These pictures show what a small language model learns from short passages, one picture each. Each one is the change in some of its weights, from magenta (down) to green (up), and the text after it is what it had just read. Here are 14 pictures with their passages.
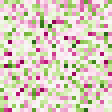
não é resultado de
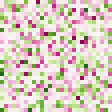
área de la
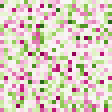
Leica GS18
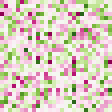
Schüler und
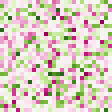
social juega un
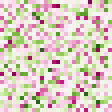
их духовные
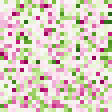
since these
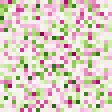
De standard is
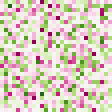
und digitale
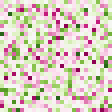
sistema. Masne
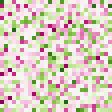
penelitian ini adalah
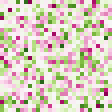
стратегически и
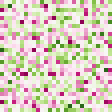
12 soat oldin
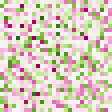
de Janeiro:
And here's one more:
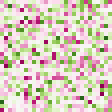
é feliz
